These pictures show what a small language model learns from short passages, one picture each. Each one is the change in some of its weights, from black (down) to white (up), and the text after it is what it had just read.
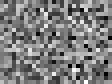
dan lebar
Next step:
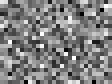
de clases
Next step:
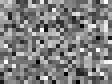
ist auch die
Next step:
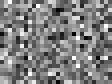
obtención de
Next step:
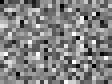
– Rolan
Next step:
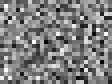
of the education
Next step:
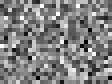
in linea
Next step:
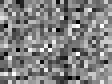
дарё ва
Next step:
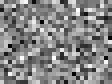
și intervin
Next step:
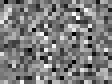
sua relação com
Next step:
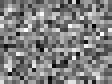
que devem
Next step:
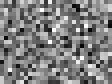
conducere a
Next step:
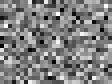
pat yra
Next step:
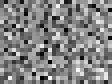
uchun aniq
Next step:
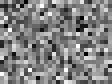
Si une
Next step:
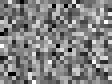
Não se
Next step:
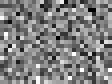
of students'
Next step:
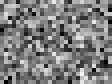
în funcție
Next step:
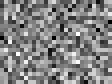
meio de
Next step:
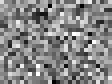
dasturi va
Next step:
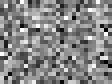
definido como
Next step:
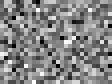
da limitação
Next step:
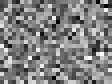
o extrato
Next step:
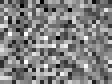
no caso dos
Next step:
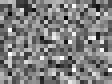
les futurs
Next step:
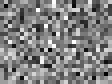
must perform
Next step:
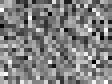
Sport sollen
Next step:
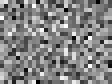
inter- und
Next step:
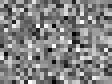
period and
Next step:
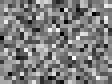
nos dias de
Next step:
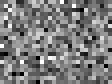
наук :
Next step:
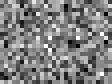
в которой
